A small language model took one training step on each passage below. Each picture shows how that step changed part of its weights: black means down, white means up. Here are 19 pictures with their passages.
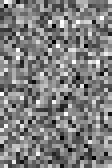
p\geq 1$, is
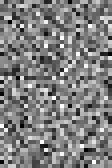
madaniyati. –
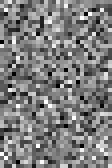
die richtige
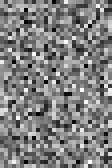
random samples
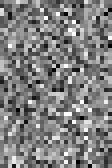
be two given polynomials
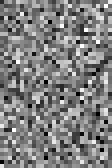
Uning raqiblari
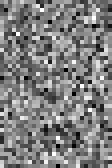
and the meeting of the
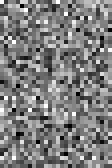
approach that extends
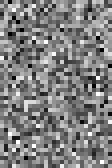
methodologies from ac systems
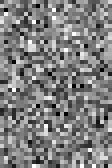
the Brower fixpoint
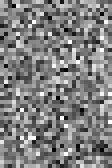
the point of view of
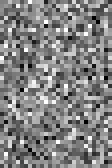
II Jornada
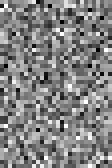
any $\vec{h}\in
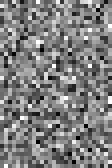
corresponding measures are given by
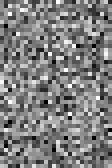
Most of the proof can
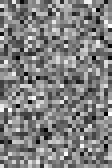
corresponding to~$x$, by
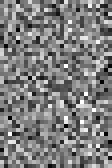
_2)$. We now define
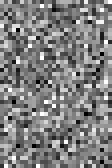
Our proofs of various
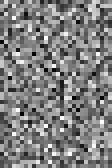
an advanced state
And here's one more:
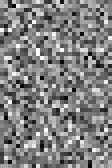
the additive components and
